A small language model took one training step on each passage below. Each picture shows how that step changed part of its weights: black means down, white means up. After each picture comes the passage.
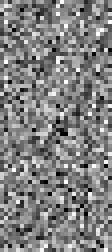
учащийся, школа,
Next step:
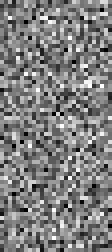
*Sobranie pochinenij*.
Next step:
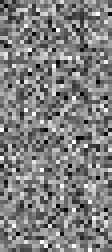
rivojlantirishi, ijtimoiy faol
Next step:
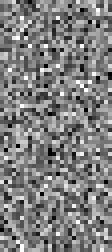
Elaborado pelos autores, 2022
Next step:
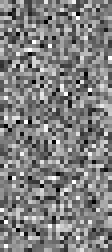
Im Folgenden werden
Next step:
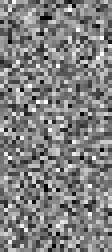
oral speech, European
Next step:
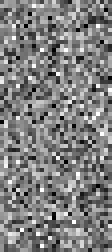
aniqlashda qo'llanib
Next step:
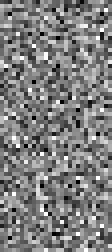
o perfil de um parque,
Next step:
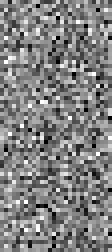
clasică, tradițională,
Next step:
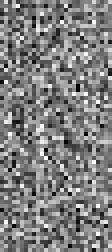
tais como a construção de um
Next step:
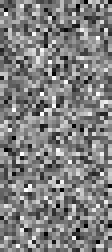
Le Corbusier, Frank
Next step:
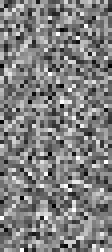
перераб. и доп. –
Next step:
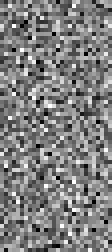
to composites, ceramics and
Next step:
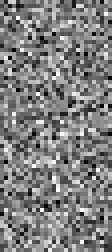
davomida bosib o‘tgan
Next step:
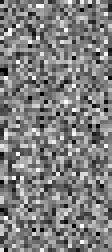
нужна трансформация; для
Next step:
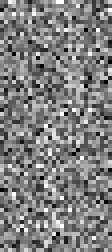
бўлиб, улардан ақалли
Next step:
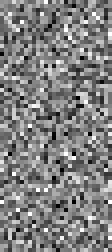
general. En Rio, mas de un
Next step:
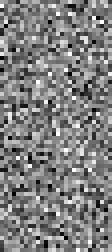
davlatning soliq siyosatining
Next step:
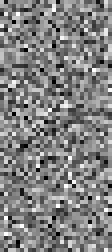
van kennis en kunde,
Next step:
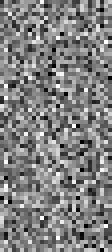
tanlash motivatsiyasiga
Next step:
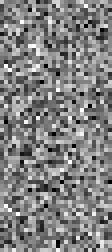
si fueran videos.
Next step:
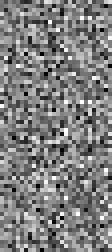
va jamoaviy ijodiy
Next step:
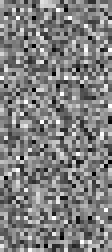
learn how to work with
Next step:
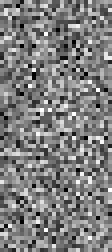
дунёсини муҳофаза
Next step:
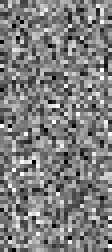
Datuak Sipado dan Bapak
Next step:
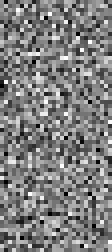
development of language and social
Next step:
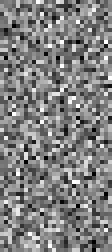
to learn something
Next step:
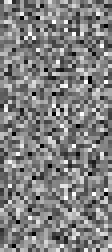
прогресса. Обучение
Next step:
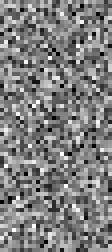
alguém. Irei ao bordel
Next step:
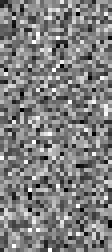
reklamaning qaysi turiga
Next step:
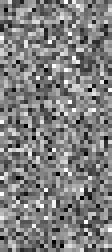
Одной из основных целей
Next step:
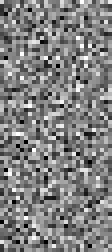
Moreno Lemus, N.
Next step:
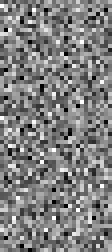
la littérature en finance
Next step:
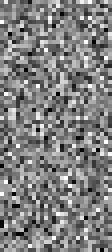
del río Darién, o muy
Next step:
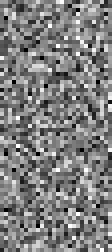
| Pagina di progetto
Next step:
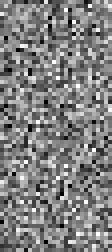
təlim* Summary The
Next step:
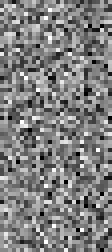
ou seja, ele deve ser
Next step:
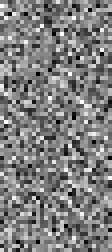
delle basi di dati, alla
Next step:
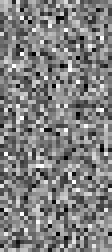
holatlarni, quvonchu
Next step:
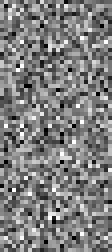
Кушкупир Н С Н С Н
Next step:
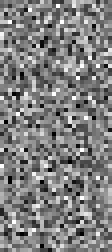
les EMF en deux classes
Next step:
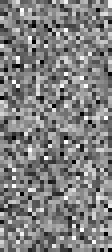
que a su vez pueden generar
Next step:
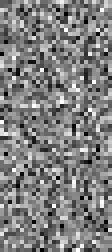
Адже, на жаль, ще не
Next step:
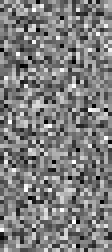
белгиланиши лозим:
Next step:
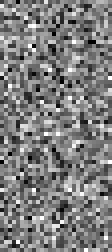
yaxshi jihozlangan
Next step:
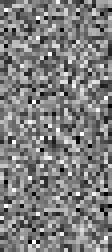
(ИКТ) для повышения
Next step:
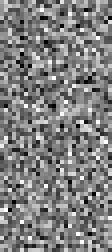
mais significativo de Borsoi em
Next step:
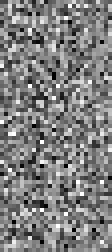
his cooperation with other
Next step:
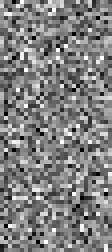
є обов'язковим, а
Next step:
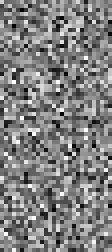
alegre e varonil.
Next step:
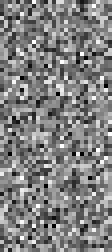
- Bankole, O. M.
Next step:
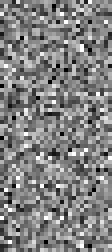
M.E. Stevens,
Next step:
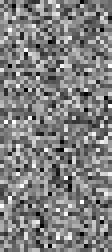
kimga ilmiy va texnikaviy
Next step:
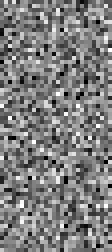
Yang Siap Menghadapi
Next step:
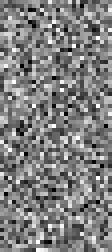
Quelle est la procédure
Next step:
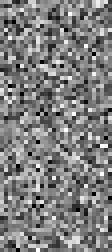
повсякденність або
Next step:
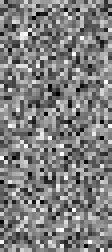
teknik accidental
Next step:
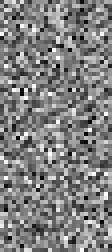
amaliyotni integratsiyalash,
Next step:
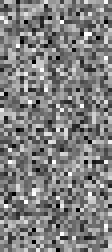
Onlayn platformalar,
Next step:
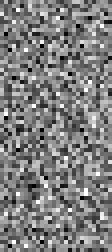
va har xil oilalarga
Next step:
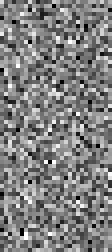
asosiy bosqichlari, iqtisodiyotni
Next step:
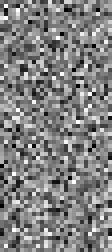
membantu penelitian.
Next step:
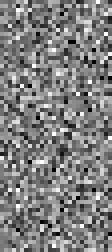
yangi baholash usullarini
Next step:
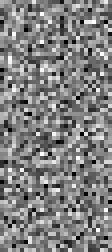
изучения истории и
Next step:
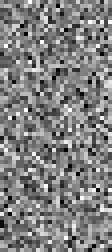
Harapan dari masyarakat
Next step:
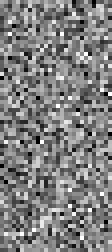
negatif bir ilişki
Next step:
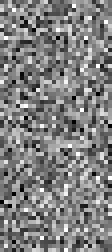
matter, this paper aims
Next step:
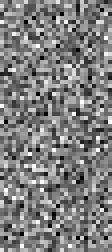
oshirish, trikotaj
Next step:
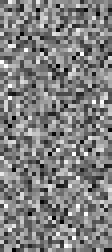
Radisson, Holiday
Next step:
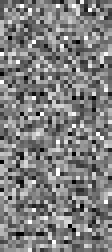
| EDITORIAL
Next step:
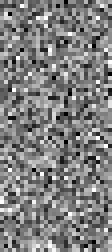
bo'lgan. G. Tompson
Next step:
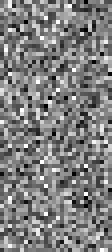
etganda, insonning nafaqat
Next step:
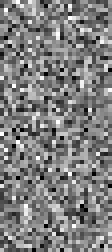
dari setiap periode yang
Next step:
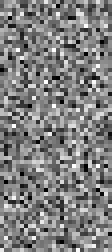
ходимлари, профилактика
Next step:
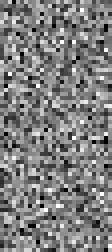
нашим данным во 2-ой
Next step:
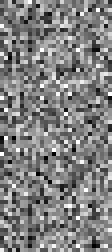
A Stereological Study of
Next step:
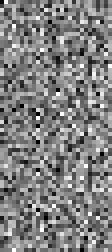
și structurii Sfatului
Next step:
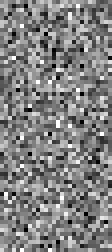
Abu Rayhon Beruniy
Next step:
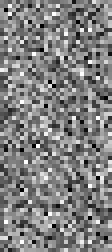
patrimônio. A
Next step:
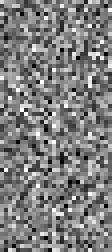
с болезнями органов
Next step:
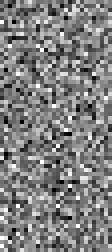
5% 1% Borne Inf.
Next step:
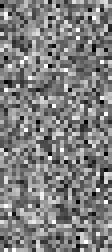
suyuqlik tomchisi deb
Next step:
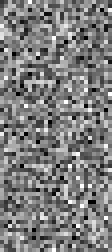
volonterstvo? [The
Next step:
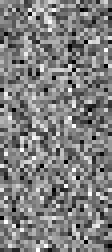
3-odamning ishtiroki
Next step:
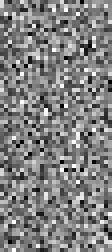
ҳосили минерал
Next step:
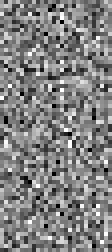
5 opposé au 6, mais la face
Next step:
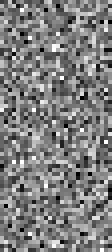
ko‘tariladi”[1 :
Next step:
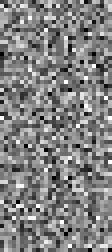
km und für die Nummern 4
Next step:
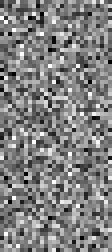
entrevistas semiestructuradas a
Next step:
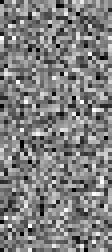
відображення символів та
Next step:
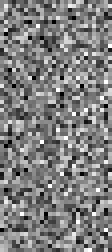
(відповідає зоні
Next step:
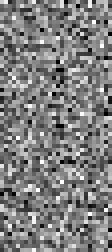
Espinhosa e Floresta
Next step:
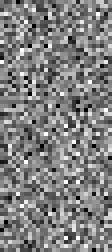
investimentos (R\$ MM) e
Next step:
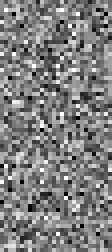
Abstract. The lands of
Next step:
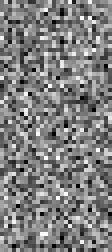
ya que los estereotipos son una
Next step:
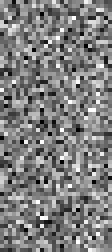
р. музей купив у
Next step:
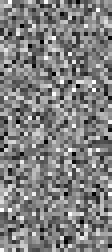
professional ta'lim tizimida
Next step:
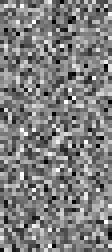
vivre la mort sans
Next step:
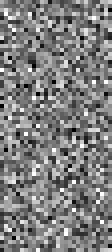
uchun ularning barchasida
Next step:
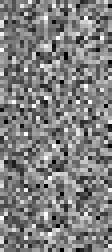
memang sangat mempengaruhi
